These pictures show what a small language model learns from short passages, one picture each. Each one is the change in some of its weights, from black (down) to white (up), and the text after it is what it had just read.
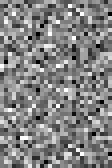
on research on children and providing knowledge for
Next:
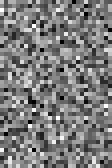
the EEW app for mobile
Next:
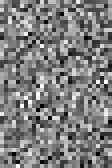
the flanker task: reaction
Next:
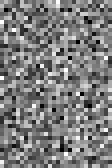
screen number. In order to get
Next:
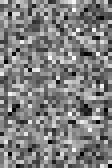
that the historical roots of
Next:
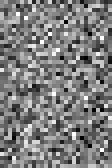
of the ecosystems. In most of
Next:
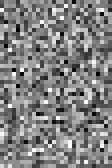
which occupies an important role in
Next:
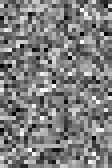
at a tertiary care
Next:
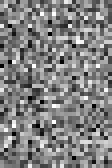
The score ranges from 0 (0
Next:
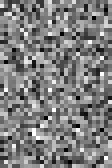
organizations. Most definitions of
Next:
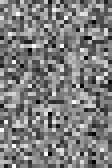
of California,
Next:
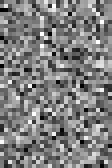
of the pulmonary TB
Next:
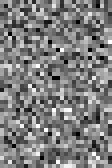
contributing to the provision of a
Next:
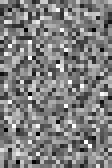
rate using monitoring devices is to detect the
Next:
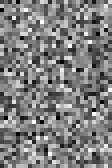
seminars, and surveys
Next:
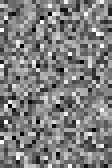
in Table 1. Age can affect
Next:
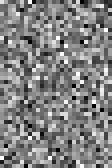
of "Dynamics."
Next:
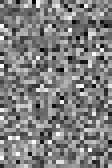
SDK., this sensor can
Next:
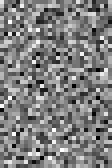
a standard workshop are not available
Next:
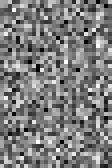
SLCD. The family size was
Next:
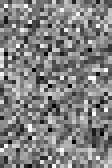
micas weather to give
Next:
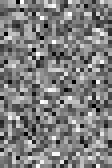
manufacturing chain and requirement of
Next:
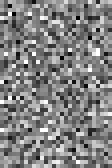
net negative balance of plant
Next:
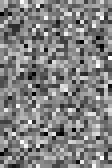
Figure 2 Typical values of the
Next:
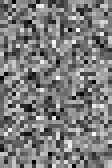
instantaneous velocity:
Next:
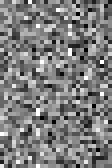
to MZDS. Conclusion
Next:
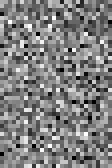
consent was obtained from all individual participants
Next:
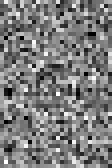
were dissected under a light
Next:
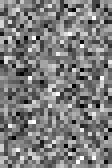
social skills have been associated with better social
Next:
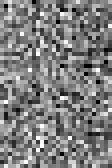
Climate change and the water
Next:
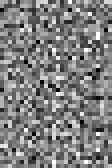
maximum values for all groups, are presented
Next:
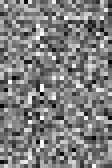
Probing, and the
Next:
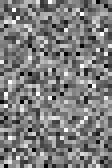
EM SISTEMAS
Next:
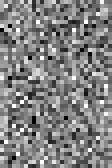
Education, Ministry of Religion
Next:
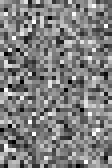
cardiac failure are bad
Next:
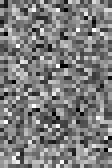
denial and discharge of
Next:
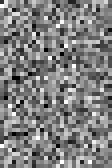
based on retrospective data, and
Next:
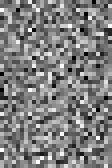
of the column to avoid
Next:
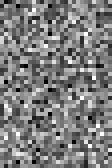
deployed on the islands.
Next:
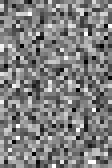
public key (recall that we use
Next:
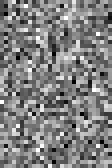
etc). - Wrapping of
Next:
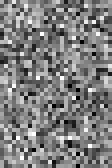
& editing, Funding
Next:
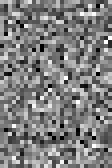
gaze and attention of students.
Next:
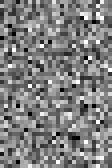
This distinction is significant, as
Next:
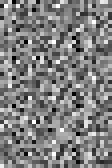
innovation and strengthening the
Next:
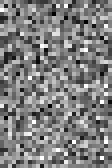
measured by the volume of milk
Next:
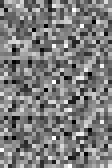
from season to season.
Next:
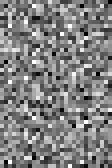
to the proton of NH
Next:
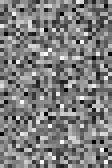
this work. Consider the case
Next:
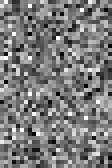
threshold, LLiT
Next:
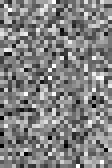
Canadian Dollar
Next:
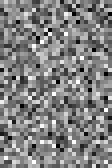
after several weeks. The
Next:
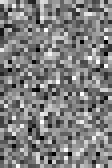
until the final failure (Fig.
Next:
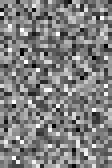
phonetic structures of other various
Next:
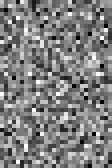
environment in the 1950s for oil
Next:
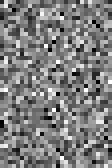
(AEIDL) concluded
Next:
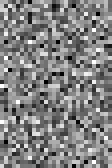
or nicknames
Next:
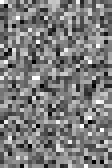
or P_2 . Observation
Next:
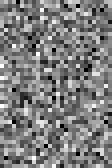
low MSE level.
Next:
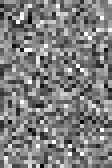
In-depth analysis on overall
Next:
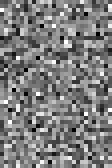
ratios tend to consistently
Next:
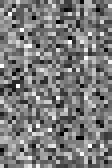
state of the land use /land cover
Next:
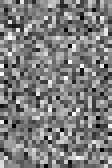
leadership traits in particular
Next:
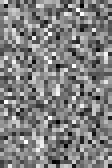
on student reasoning. 6
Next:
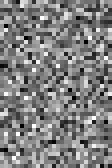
electrode after the successive addition of
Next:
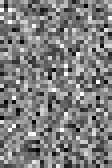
(a proxy for changes in
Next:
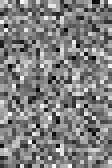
main objective is to minimize the
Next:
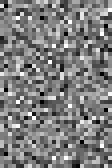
version of the draft and gave
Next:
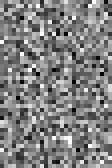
less sensitive to loading angle
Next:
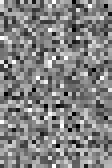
gas energy sector is to adopt to
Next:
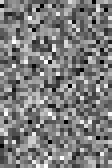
from extreme heat conditions.
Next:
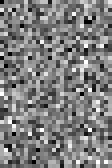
It is similar to ISO 14001
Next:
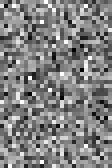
variables gave good to excellent
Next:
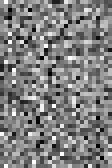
aimed at improving students'
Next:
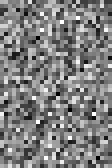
learning of it in practice with resultant
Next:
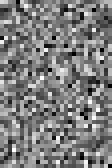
addition of sodium acetate
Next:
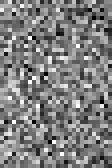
Economics, Associate
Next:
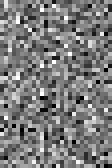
to keep experimental error at a
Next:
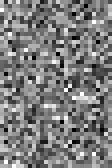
adv:comit adv:comp
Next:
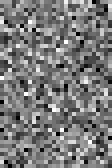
strategies available make these fractures a
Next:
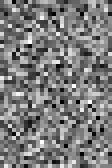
expanding networks with institutions that offer
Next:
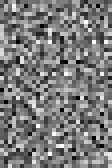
models never seen before. II.
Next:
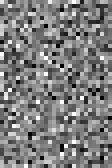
community advisory boards, which
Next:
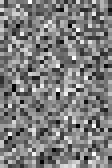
the composer. In a more general
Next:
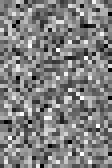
on technology that is on the market,
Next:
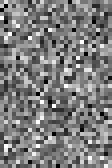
incisors started moving
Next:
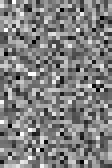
point. The real question is the
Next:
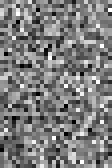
spike is segmented in its
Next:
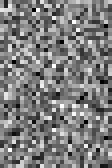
the order of the summands,
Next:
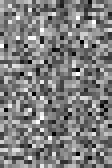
E. Hemingway
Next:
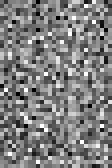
2020). Most importantly, teachers
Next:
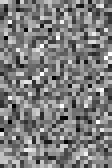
within the context of vector space models
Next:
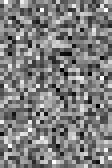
infections were the leading causes of
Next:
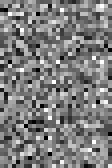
data shows that the curriculum
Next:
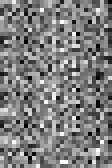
learning. In classroom assessment, wide
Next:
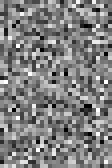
that the number of men and women in
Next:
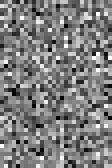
(European Commission,
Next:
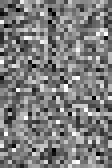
USA). It produces a light
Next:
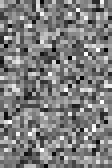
In recent times there has been discussion
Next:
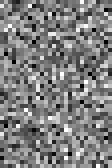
point bending test (ASTM
